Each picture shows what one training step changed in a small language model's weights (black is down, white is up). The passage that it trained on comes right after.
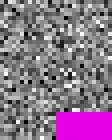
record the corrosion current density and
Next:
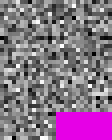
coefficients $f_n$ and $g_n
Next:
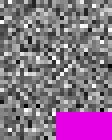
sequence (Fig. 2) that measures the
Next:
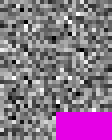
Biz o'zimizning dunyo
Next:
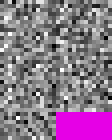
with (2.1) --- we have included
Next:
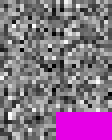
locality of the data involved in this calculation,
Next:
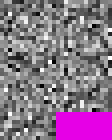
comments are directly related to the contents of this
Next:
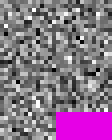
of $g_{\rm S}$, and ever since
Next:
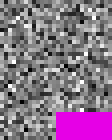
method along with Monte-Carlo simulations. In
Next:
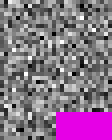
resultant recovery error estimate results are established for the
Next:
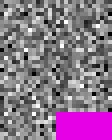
order to obtain $f_1\in
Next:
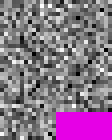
left Toeplitz condition (or simply that
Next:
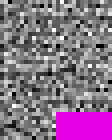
durante su Regencia en los años
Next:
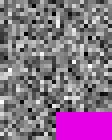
In Klein's interpretation, the geometry of
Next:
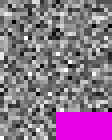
the near future. Nonetheless, meaningful constraints
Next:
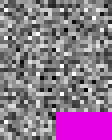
\subset \Zh$ such that \[
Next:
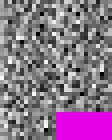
wordt nagegaan om welk
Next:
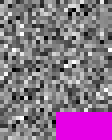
at generator 1, indicating that placing one
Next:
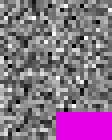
the events (see discussion on optical depth below). A
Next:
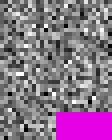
mixture with strongly repulsive interactions.
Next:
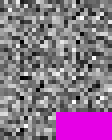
achieved even in the context of bouncing cosmology
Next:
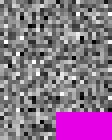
space. The combined limits were achieved choosing the
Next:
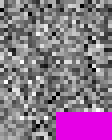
lines, they follow the typical second-order convergence rate
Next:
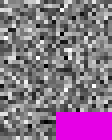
cosmological measurements with GRB can be quite a
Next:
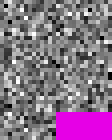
shifts across the ensemble. This problem is common
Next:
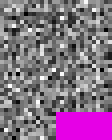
0.10 and 0.15. The previously observed
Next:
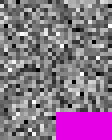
states. The fact that the self-energy of a
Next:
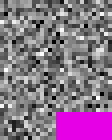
back pain, etc.), circulatory
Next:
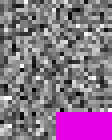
to find the maximum number Steiner trees connecting
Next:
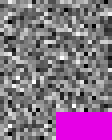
metal atoms lead to three band model corresponding to
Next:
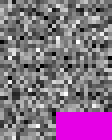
contributions at the energies which can be probed at
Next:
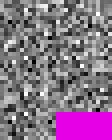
populations being favoured. It is therefore
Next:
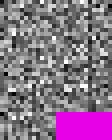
the study consists of official statistical data from the
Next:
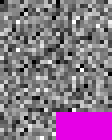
distinguished subsets, namely the set
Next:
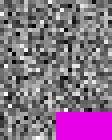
sica de Part\'\i culas,
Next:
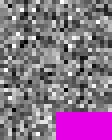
örgüt iklimi ile
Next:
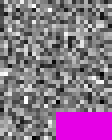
information about $M$ is lost, and the
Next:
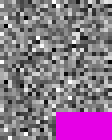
algebras. In addition they proved that any automorphism from
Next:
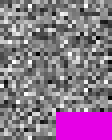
can now proceed to prove the uniqueness of solutions.
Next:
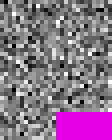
any lithium losses, keeping the
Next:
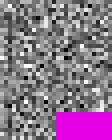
are archived in the standard NRAO
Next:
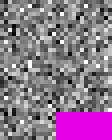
düzeyde yayılımını
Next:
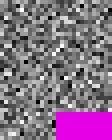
--- 240 kernels, Tesla
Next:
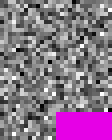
sowie die Deklaration des allergenen
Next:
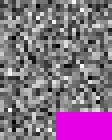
Palmares-AL, com uma área
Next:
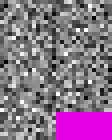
of $\rho_{\ell}(3)$ is contained in
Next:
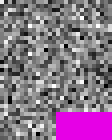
terms of a few easy-to-calculate
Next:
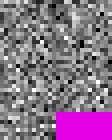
the isotropic oscillator energy levels, where $N
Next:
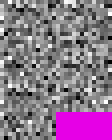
axion dark matter background. Based on
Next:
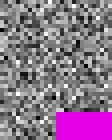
boqish va ko‘paytirish uchun asosiy
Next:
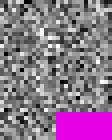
bindige Bodenarten
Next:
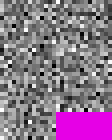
the next iteration. In order for the linearized constraints
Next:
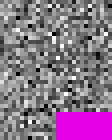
only upper limits on the corresponding branching fraction exist.
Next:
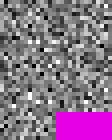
the star is exposed, becoming a
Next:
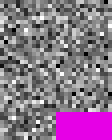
through the section. Similarly to Section 6,
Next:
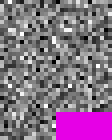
quantum mechanical phenomenon that allows particles to transition between
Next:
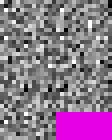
\ra \infty$. \begin{corollary} As
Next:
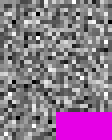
equivalent through a biholomorphic mapping $F$ satisfying
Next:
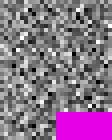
que o autor seja devidamente reconhecido
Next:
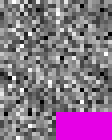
non-smooth maximum point of the volume function on
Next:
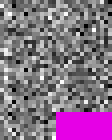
tecnologia e não se alinha à
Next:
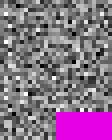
partilha ou adjudicação,
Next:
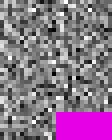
kunduzgi "tig'iz"
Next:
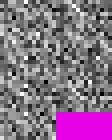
family of homologous symplectic tori
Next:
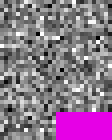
of size $5 \times 5 \times 5\
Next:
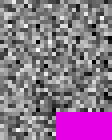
$x$ and $\nu_1$. This formalism
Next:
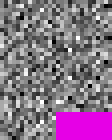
height of pyramids by comparing the
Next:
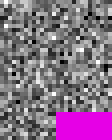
node has ample headroom relative to its
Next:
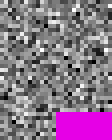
koga se generator vezuje na
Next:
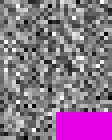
o'rni va tabiiy sharoiti
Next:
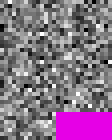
term (cf. `canonical regularisation'
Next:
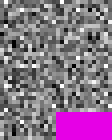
Fluids, Springer, Berlin,
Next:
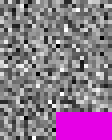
bahwa biaya dapat menutupi
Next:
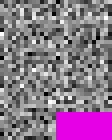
simulation without interface roughness, demonstrating that only by
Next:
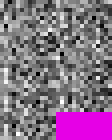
ошади. Термик
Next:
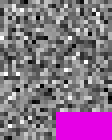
with the transformation rules $$\bar{\omega}^1 =
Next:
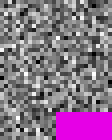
first-of-its-kind integration enables
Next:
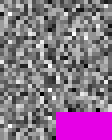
theoretical and computed average $\tau$. The theoretical value is
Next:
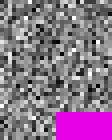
which are mitigated as the tolerance is
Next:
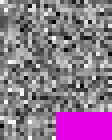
present both {\em exact} and {\em approximate}
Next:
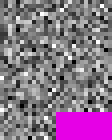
as for the TAT before) in the
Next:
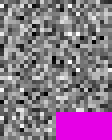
line to line. We claim that we can choose
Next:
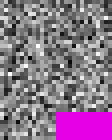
\le N_J$, and a pair
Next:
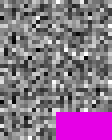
naturales o cualquier otro tipo de
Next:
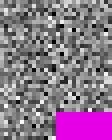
turtki beradi. Ushbu yondashuv
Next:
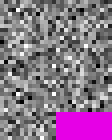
North and South magnetic poles; and
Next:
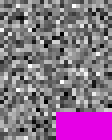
the Long equation is a solution for the integrability
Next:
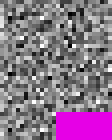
In particular if tries to achieve this by
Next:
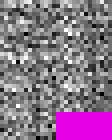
жамоатчилик тузилмалари
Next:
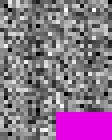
idea we perform two sets of simulations: in the first
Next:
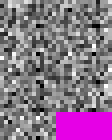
These equations are solved numerically following the formalism developed
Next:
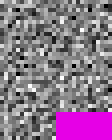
high precision is maintained but, in terms of
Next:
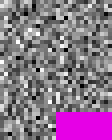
that while 30 eV photons are absorbed almost
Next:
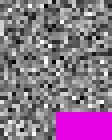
a form can be expressed as \begin{eqnarray}
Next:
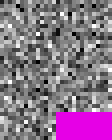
plantas, fungos e secreções de
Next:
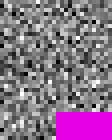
University, Lund, 22364,
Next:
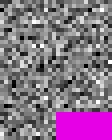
presents further applications in other areas such as optical
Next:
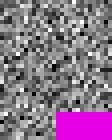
Typically, when a bridge is
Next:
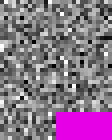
fauna, inson omili tufayli
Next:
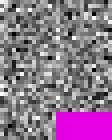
binary merging event GW170814
